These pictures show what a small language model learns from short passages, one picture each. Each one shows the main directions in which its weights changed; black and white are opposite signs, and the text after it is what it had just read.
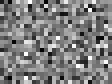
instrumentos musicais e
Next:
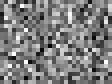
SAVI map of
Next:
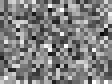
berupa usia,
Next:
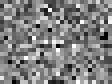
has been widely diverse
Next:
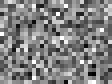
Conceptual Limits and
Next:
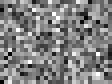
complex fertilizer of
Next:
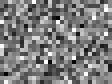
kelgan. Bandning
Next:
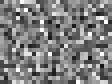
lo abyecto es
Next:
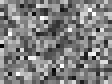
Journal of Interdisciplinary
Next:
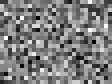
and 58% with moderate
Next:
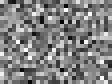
as reportagens nas
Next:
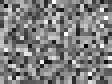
the resulting renormalization group
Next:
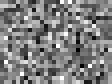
ambipolar drift, first
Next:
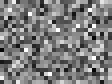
'Black Code'
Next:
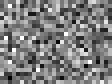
beam along each perturbed path
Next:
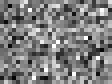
Online", Jurnal
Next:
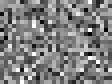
cows in livestock
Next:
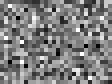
frequency and the resulting vector constitutes the
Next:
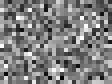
of all agent returns is
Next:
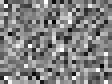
the classification in cases where the structures
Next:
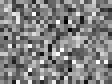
brown dwarf boundary
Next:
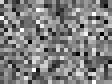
estaba á su lado se
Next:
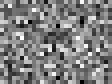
plans for visits with different
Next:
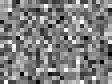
hududida yashovchi
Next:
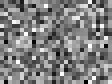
learner's interest to learn
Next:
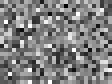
section at high nucleon
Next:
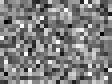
second molar using a split
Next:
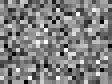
than or comparable to the
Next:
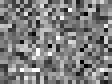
yang diberikan pada
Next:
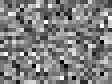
Precise modeling and separation
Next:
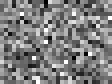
case the Hamiltonian of
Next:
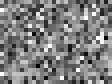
from coaches, trainers and
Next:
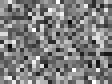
higher among CBME students
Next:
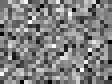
ngunit kumuha
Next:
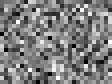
RE is random and uneven
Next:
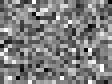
have demonstrated encouraging results in
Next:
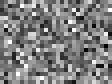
structure Basic connectives
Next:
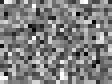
early loading—defined
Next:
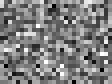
features in the spectra, including comparison
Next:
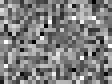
to identify the main factors that
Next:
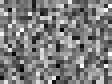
simple content-editing tasks with
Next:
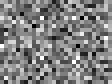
have obtained for specific heat
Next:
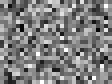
Bu esa o'sishdan
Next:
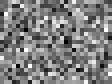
GE CT scanner with
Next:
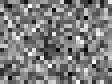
As the new teacher
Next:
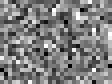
For $n$ large, it
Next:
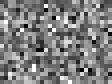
углерода и
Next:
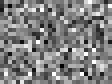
variable and most of the needed
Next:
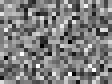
Estado, entre trabalhador
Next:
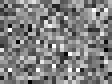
several conditions [3]. Mean
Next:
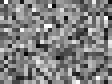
alcohol, a
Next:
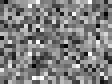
accurate vehicle dynamic
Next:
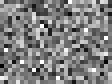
part, there are questions about the
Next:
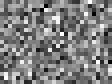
the presence and manifestation of
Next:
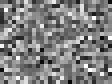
\otimes {I}_{p}\right
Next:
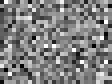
citado. Los autores
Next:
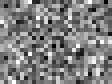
however possible to use the weaker
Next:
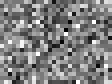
are fully accepted by
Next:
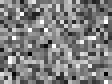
bilan bir qatorda Sohibi
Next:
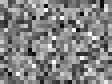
ашып берди.
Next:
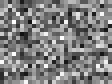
and non-invertible which
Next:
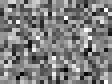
features and the selected band features using
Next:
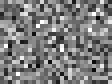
Paramount Pictures,
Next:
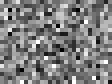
mid-adulthood in
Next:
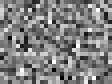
distribution of $V_{\rm
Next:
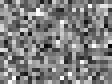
Fractions of *P.
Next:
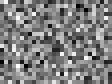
is vervolgens:
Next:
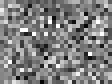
at the content of 4.8 to
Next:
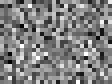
the method of preparing the input
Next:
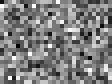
in the field of Robotics
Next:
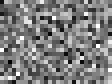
se buscará analizar
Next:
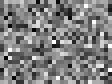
Equally, a 2023 study by
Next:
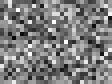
Geistes stellt
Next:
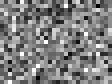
oldini olishga
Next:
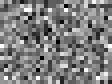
as well sometimes."*
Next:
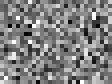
avoidance) may lead to
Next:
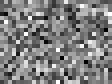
factor 2 is introduced to take account
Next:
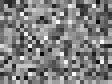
chiqarishi mumkin.
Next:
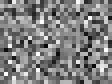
425 patients admitted with
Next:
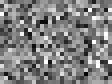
CCF computation.
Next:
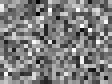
difference of the quantum dot levels
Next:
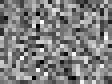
well. Short stories from both
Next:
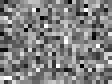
validated through large population-based
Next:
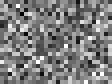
diesen optimierten
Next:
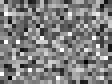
doses were scaled so that
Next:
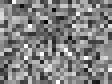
of 5 continue to be
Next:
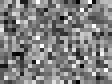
rejeter les normes
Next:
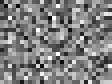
a usare meglio
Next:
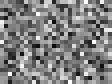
the Hubble parameters and regard the
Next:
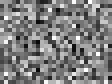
internațional, și
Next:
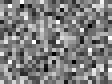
Indeed, owing to the
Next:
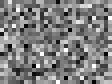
de los pueblos o
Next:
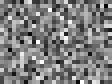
and phenols). The characteristics and performance
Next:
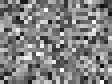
ISSN of the publication
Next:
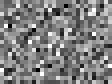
Engineering “Enzo
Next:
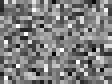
fraction experiments in Figure 4 were run
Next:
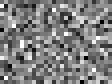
If $D$ is a tree
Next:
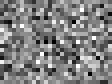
loops is noticeably higher
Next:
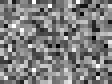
Shaping of Rights:
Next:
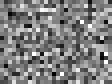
degenerate flavors.
